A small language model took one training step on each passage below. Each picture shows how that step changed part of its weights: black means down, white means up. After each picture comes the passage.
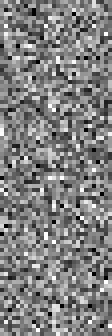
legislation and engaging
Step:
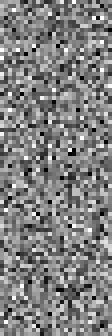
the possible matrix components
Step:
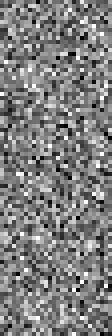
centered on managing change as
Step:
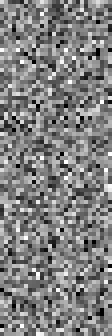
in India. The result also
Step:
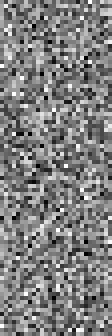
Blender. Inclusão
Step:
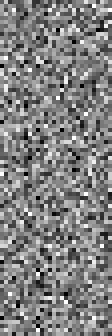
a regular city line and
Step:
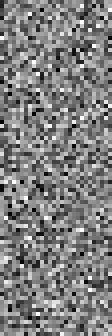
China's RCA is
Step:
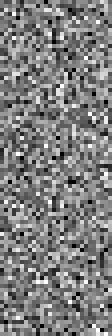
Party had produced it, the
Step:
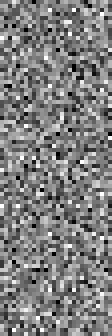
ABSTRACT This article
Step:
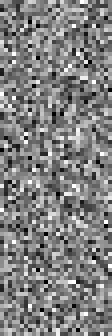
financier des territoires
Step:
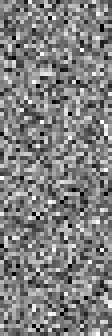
a general meeting, the
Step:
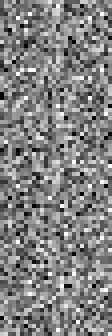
APPLE, ISRO
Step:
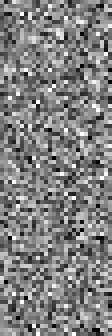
married and about to be
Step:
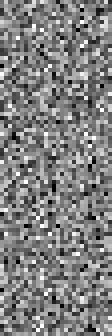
one time and one place. With
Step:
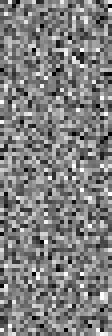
this document, we employed various
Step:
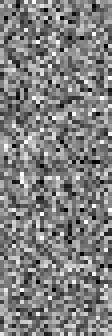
social entrepreneurs such as the
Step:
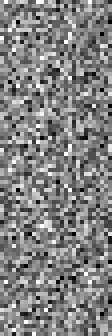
ОТВЕТА 1.
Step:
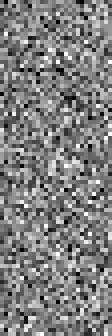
classe philosophique
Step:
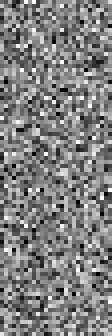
se hallaran en su
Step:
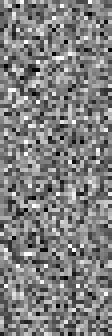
до 1 миллиона
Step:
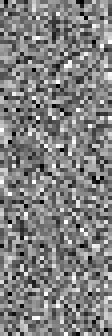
curtailments in relation with
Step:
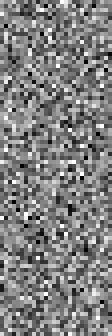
días mejoró
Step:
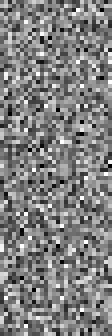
o jogo pode
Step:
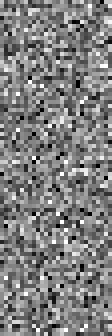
with other people. In the “own
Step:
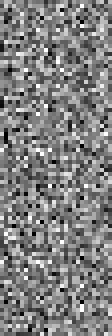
o`quvchilar funksional
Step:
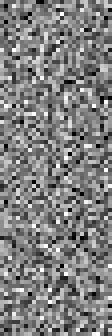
in Brașov, founded
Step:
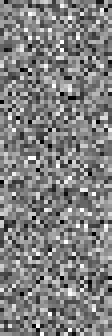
or lesser extent of
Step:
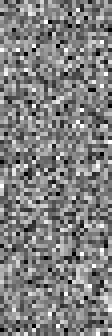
theory may be a low resolution
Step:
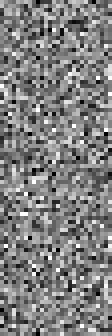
require more cautious interpretation
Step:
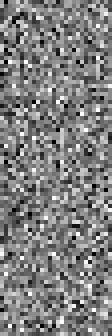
at the hotel domain would
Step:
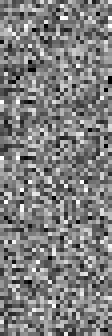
colonized can learn the
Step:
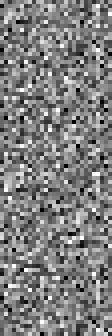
hakim haqida
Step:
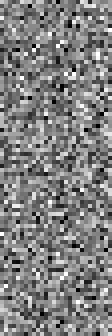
towards the development of projects,
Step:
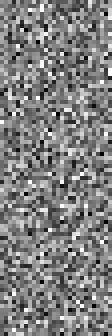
которые обеспечивают
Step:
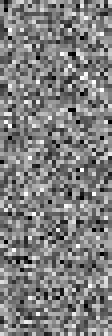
face centered cubic
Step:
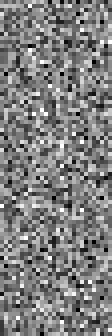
portion. Genetic improvement
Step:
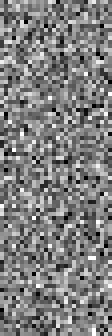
tools are difficult and
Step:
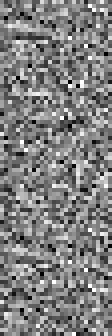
– політики,
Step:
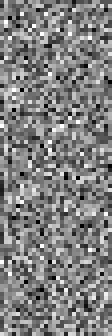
drogi przenikania
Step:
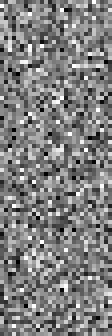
sufficient technical characteristics for all teachers
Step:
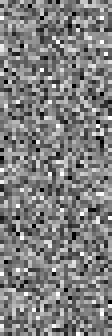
the development. This article points out
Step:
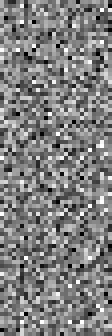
the framework is likely to
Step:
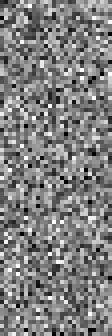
cessão de um valor para o
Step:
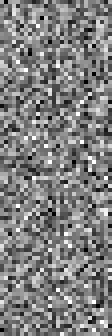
National Transport University.
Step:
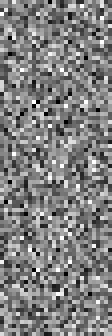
has been suggested that certain plants
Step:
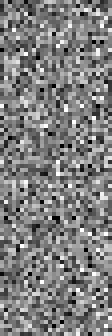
The *Model Predictive
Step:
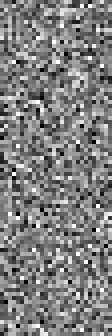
ta'lim tizimi va
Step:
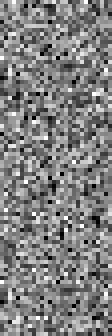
logical thinking.
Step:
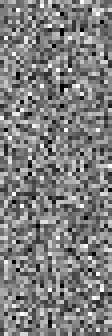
dieses Projektmodell
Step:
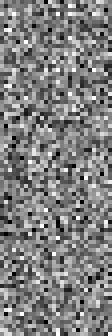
Ayollarda (500
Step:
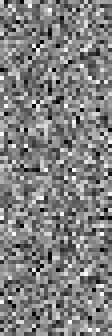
newly adopted or recently proposed
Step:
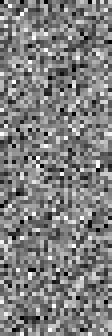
that they overcome DNA read
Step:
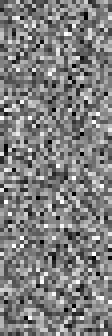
tepat digunakan untuk
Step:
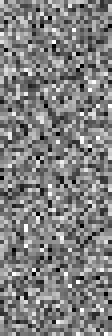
digitalization seems to be the most
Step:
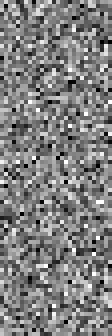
the origin of trauma
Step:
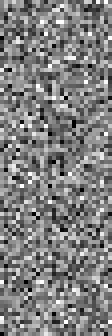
issue of identity has become
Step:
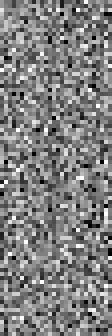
pieces are recorded
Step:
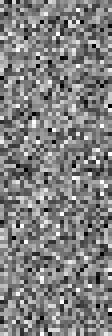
*Journal of Indonesian
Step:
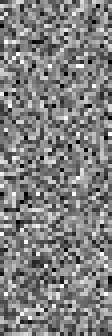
bir qismi suv
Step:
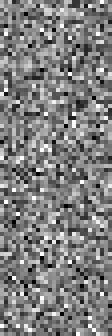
opening up new horizons
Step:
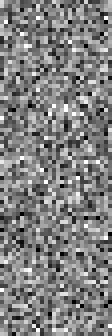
validity, discriminant
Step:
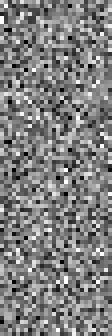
OID ADABIYOTLAR
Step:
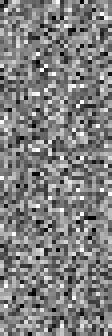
казнен после
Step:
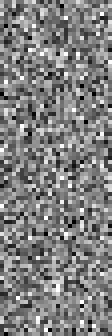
error (PRE).
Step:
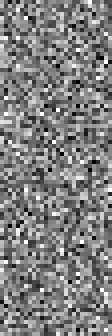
aplikasi google
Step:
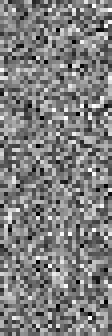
regular expression simply
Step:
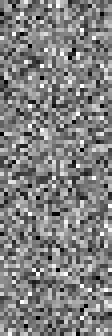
secure a competitive and
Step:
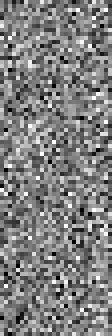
een indeling naar
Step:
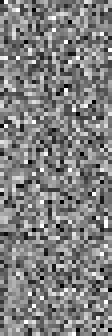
for both 1-octanol
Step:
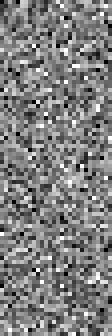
our database, all
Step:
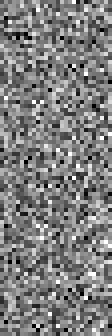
filling station tends
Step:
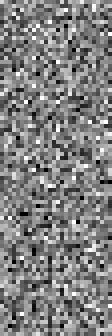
interstitial connective
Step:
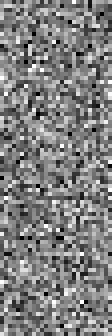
Lucas sequence
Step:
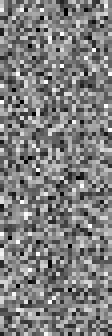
δ , disappears
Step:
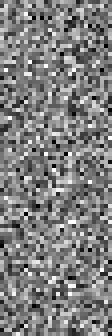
4/5: Revistă
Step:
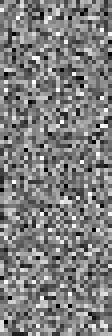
va mahalliy pedagogik
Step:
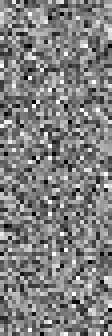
image are identified on the basis
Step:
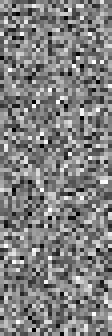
covers more the western
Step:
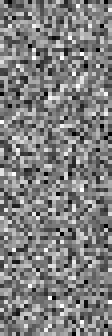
selection criteria, we identified
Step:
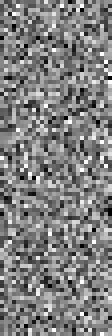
para proteger o meio
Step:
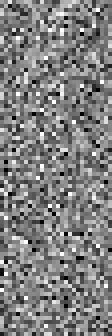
qadar ko'proq
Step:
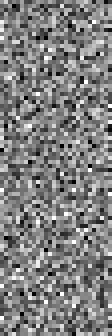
- Source 1 URL:
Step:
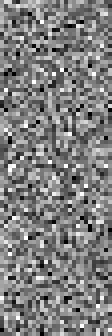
L.V., Shvetsov
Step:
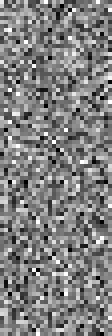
A study that applies
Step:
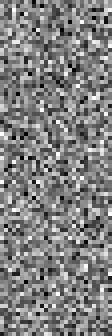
amounts of samples. It also
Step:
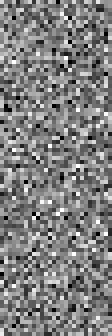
novel sensors and computational techniques
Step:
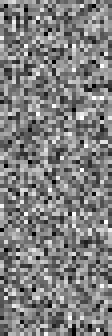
mais ou tenha a oportunidade
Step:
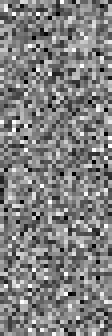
and accounts for over 30%
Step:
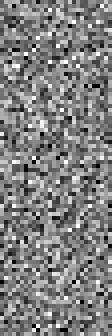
good practice to publish the code:
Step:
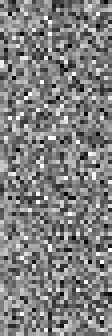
Uses No. Scientific
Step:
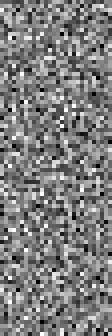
válidos, não há
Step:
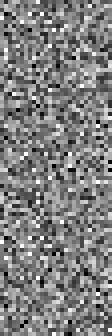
4 points 5 points
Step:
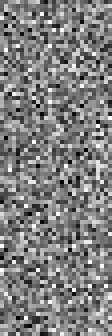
end points of assay system
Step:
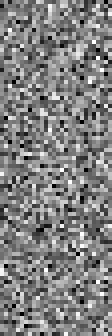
haqida chuqur
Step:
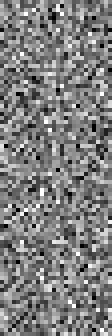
Qobusnoma. –
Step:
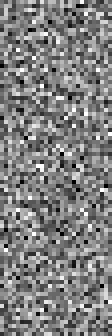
места в отношении
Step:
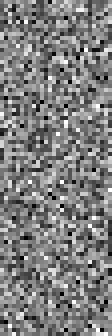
is called simplified modeling
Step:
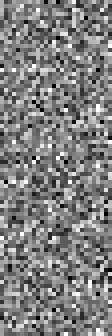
death by the p53
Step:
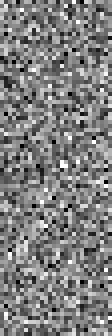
1 Lead Authors:
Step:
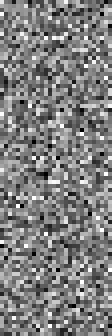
production demand can still be
